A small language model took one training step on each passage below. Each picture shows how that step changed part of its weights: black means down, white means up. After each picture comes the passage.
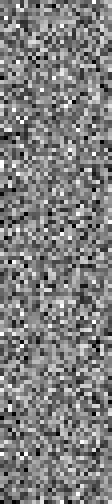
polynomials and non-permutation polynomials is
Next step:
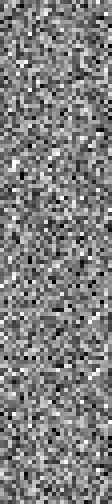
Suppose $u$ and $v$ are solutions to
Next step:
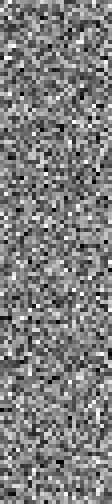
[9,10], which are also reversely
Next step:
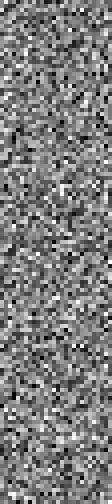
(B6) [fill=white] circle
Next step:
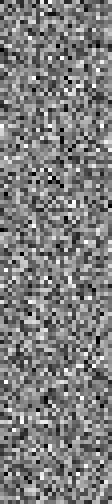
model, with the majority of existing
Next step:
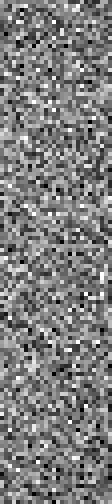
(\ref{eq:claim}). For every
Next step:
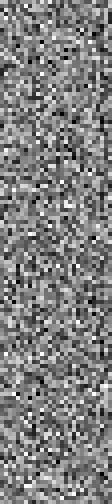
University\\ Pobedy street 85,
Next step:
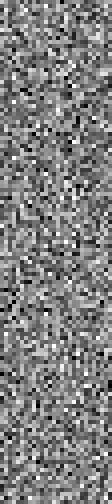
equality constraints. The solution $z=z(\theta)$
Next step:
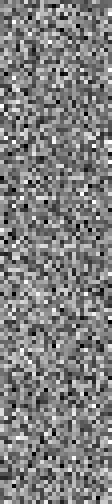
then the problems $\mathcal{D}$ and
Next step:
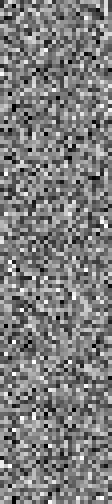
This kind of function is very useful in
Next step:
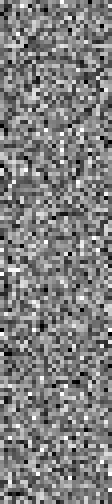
{\Comment\textbf{Moving in the
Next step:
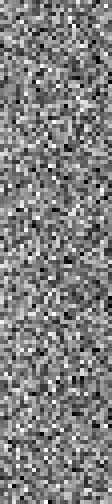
after each revisit period by linear and nonlinear
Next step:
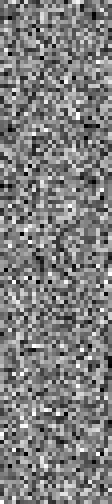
space of $N$. If $N$ happens
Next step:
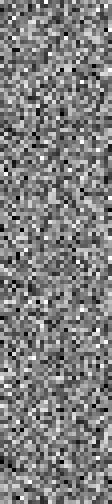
such boundary treatments cannot be applied. Therefore, we
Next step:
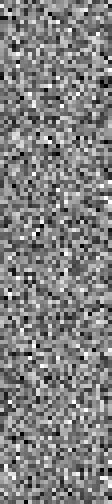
the dimension of an invariant measure for (contracting)
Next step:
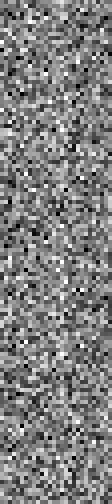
curvature tensors and Ricci tensors of
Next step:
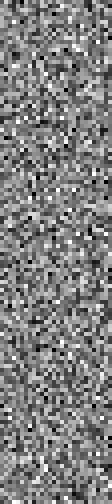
using the energy improvement to function $u_{\theta
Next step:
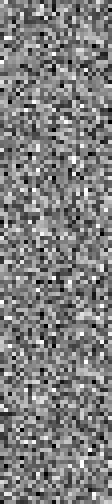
(D).\moveup \item State
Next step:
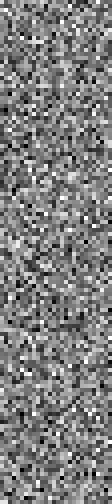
the $\de\db$-Lemma allows us to find
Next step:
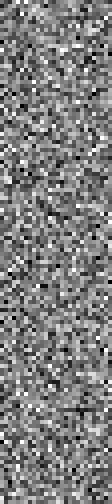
integrable data $f$ we give in the present paper
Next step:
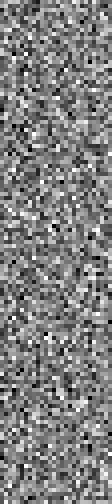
horizontal vectors be orthogonal to each other and by
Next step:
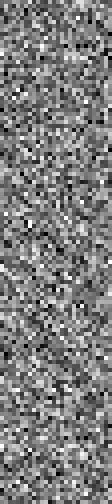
polynomial, the easy incorporation of boundary conditions on
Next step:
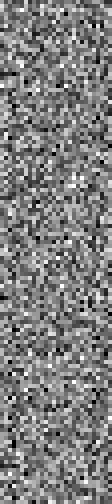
process, which is widely used in
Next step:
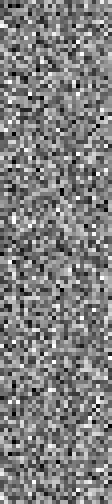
section, we will consider special helices associated to
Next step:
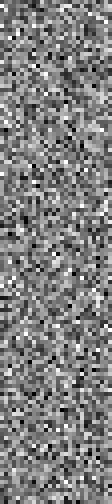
important for the study of asynchronously
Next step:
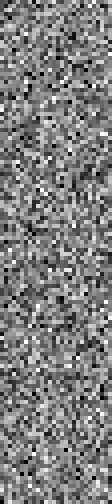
set, the level set is said invariant if the trajectories
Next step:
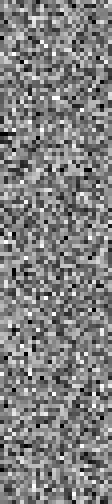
we estimate a~manifold from~$n$ noisy
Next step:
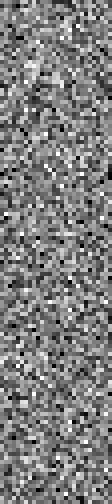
and so \[ [2-2\varepsilon, 2]
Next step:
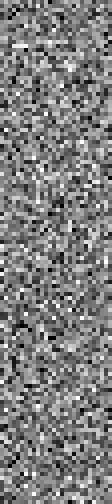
Our \nelem{lem:2} turns
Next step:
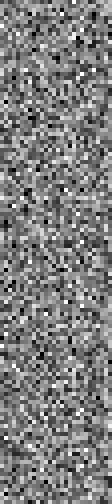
in the macroscopic part of the
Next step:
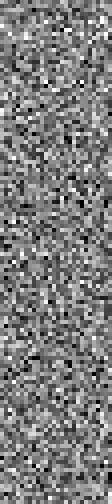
the amount of displacement by $h$ from
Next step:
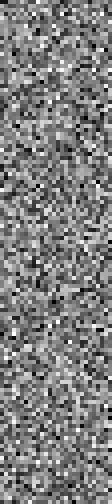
In particular $f$ can not be a \K\
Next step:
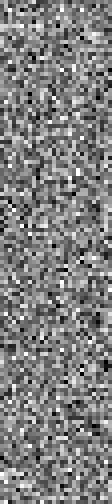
time delay $\tau$ in the communication
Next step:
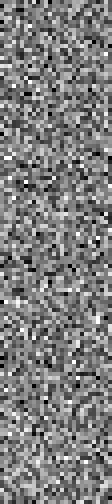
utilize $\hOmega$ as the reference
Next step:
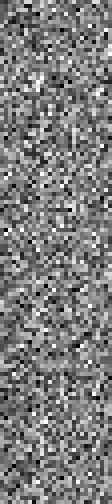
algebra, with the operations $$x\bullet
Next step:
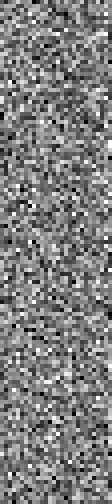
For each divisor $d$ of $M/N$
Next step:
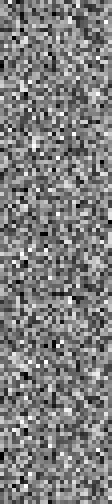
prove that on the level of cohomology the coefficients
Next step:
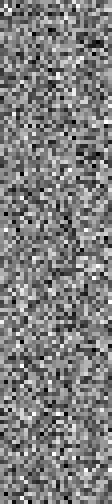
in terms of approximation of flow front
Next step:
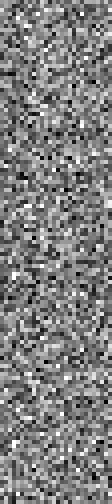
$H_c(\g)$ is generated by
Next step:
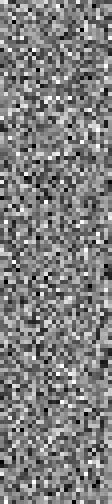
methods are gradient-based. They rely
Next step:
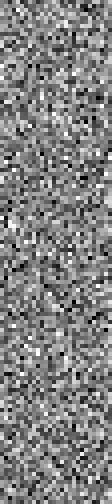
natural module $N_E$. The depth two
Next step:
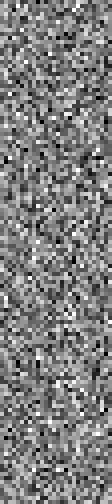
moment problem for products of independent random variables;
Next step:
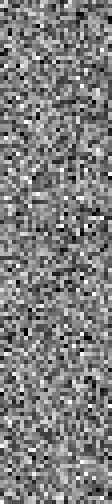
tight enveloping fundamental sequence we work
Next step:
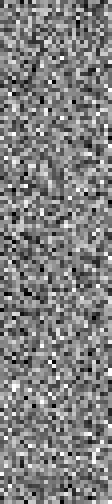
In this paper, we will assume that $J$ is
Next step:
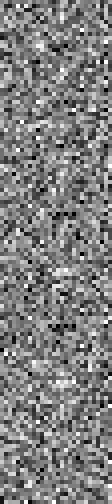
{ \vbox{\tabskip=0pt
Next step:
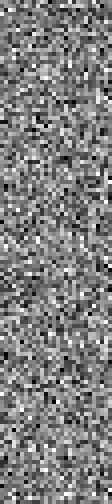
\triangleq c i$, the index is shown in
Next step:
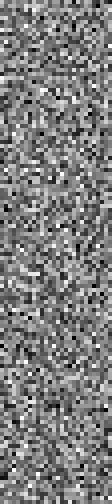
Saint-Flour, July
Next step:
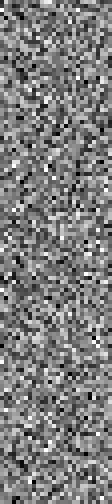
where the Fourier coefficients are evaluated from
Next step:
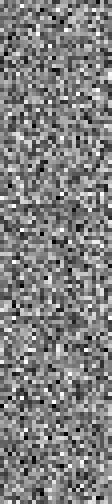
that the strata above coincide, up to closure) is
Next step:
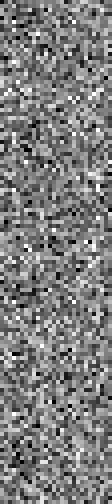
suffices to show that $\nabla^G$ satisfies the
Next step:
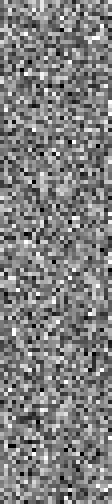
$A$. They are called $\omega $ limit set
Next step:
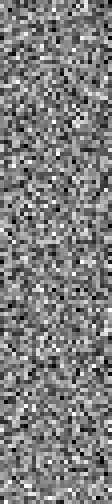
be determined by the limit $\mathbb{X}$. For
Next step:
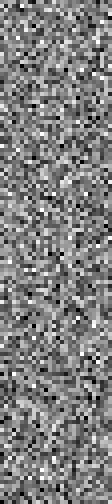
f \) and the diagonal increases with \( \alpha
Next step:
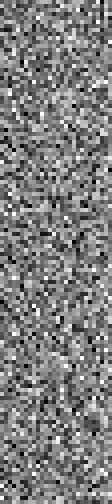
0$ for example to illustrate the ill-posed
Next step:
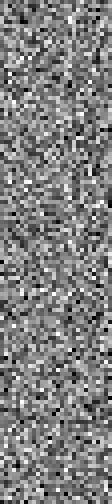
by the vector $v_{2,n}'$ under
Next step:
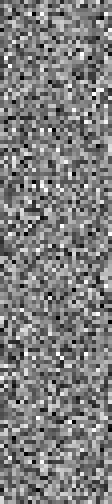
$v$ in $H_1$, other than
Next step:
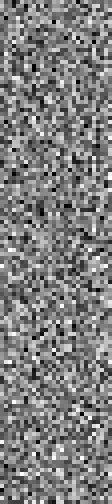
that it depends on the Riemannian metric on $M$
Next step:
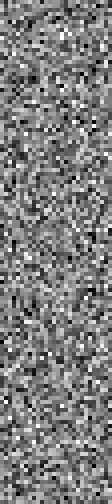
diagram \begin{equation} \begin{CD}
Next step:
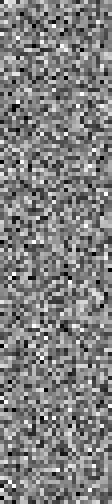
\rho_2 \rangle$ is isomorphic to
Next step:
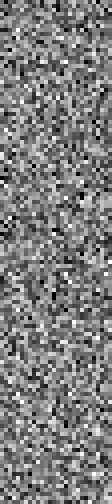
this compression is well controlled by accuracy parameter
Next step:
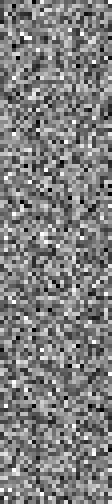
equivalent to constructing $L($-$)$ satisfying the
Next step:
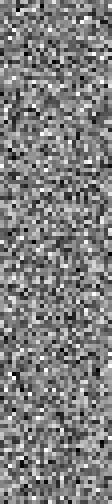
unlike the original case, where the `good
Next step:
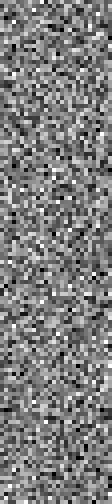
by $X_W(x,y)$. Thus the
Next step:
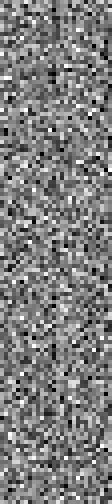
(b).\bigskip \noindent (d) We
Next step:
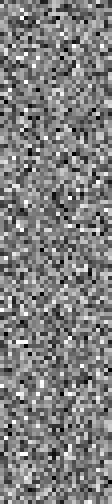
the SPDE \begin{align}
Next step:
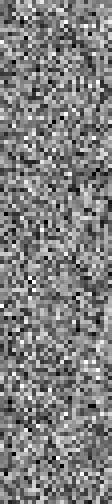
to three-dimensional space. In star notation, the
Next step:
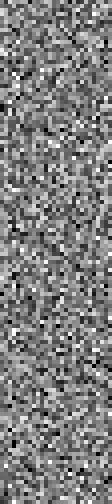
its Hausdorff dimension is the same as that
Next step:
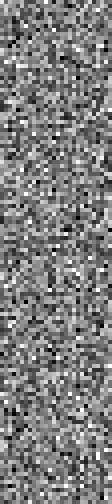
weight}, Ann. of Math. (2)
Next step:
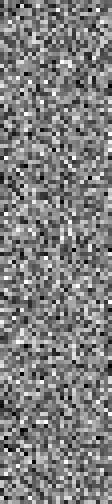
the data above. A functor $C\colon
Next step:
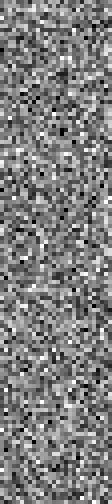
-c_2(\mathcal E)$, we put $x
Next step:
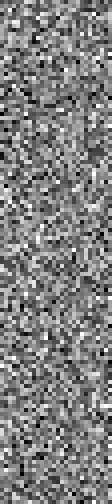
a parameter $\lambda$ which belongs to a subset
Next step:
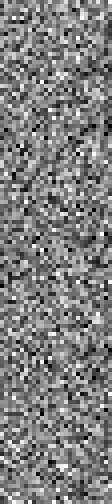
conservation laws in the linearized circular orbit
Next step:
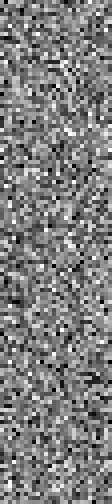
for FS Cell} U({\mathfrak
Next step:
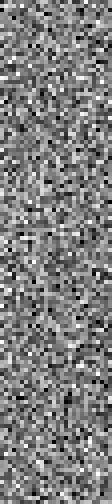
\end{gather*} def\/ined by
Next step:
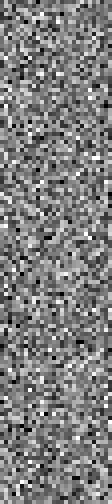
of $H$ having entry $-1$ in the
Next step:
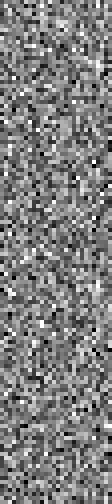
$S^2 \times S^1$} As per
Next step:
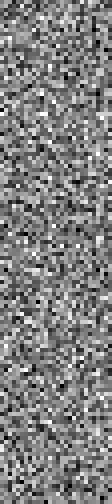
such that } \|u\|_H\leq
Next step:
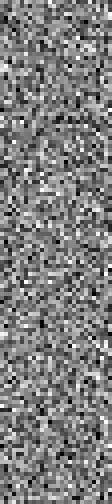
unimodular %lattices using
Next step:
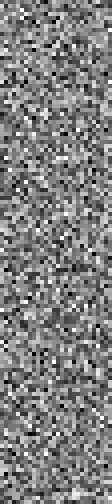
By telescoping, \begin{equation}
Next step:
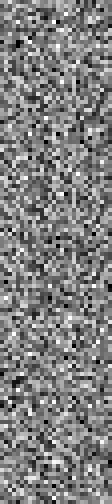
that (\ref{eq:main11}) holds under
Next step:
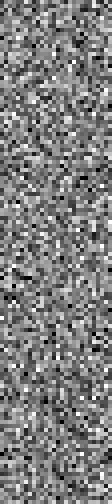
a set of the form \[ Q_{\nu, k}
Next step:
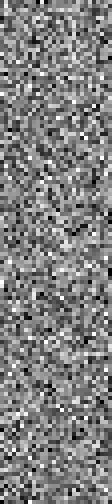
point* of $f$ if $\frac{\partial
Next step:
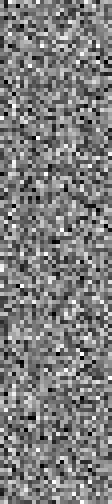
countable (not necessarily complete) orthonormal
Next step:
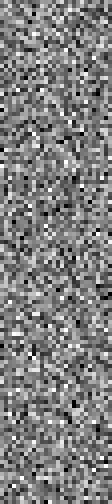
$$ between the universal covering maps whose fibers are given
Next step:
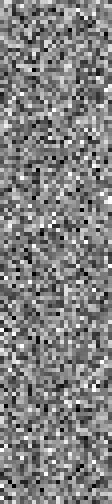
$m = n+1$ this holds, which implies
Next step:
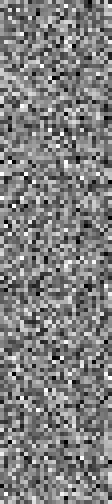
developed standard sets that they use to understand the higher
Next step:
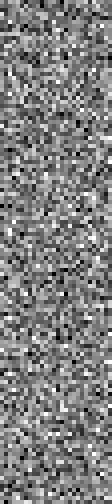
amusing consequence for the {\sc Riemann} zeta
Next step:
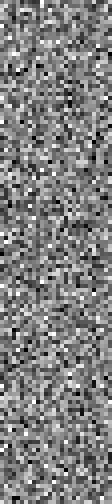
theorem for any simple planar graph. The proof is based
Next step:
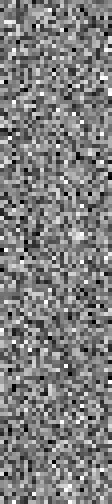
g$ for if $L_t$ is ample
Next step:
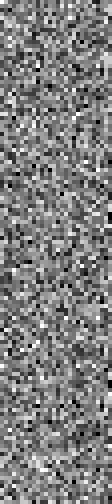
r+s.$ This multiplication produces immediate examples of
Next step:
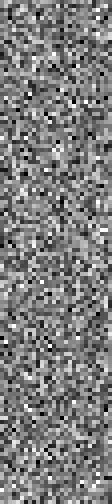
boundary of an MA$(q)$ model is presented.
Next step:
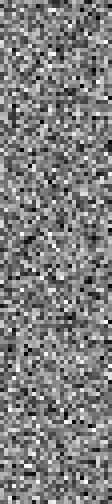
point space $\{a,b\}$. The generator is unique up
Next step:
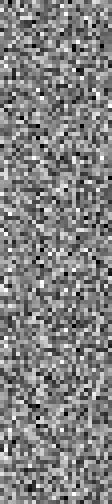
}% } \makeatother \makeatletter
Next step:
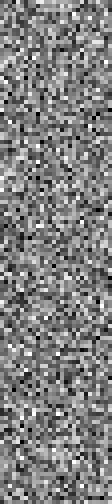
comes from traps with depth of order
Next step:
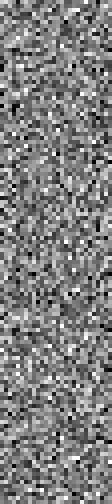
dx \in \mathbb{R}$} allows to take
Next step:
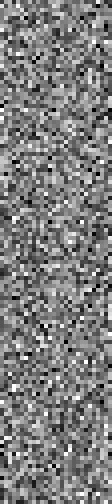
Its time derivative is \begin{equation}
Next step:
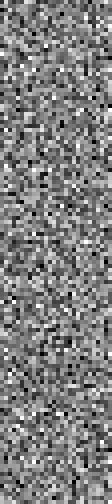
other boxes, which means that the power of
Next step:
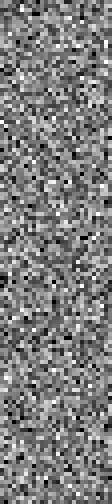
have the Nijenhuis tensor: \[
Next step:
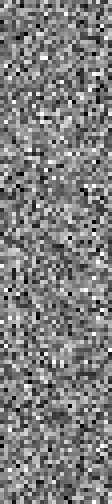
Let us consider, for every $\e \in
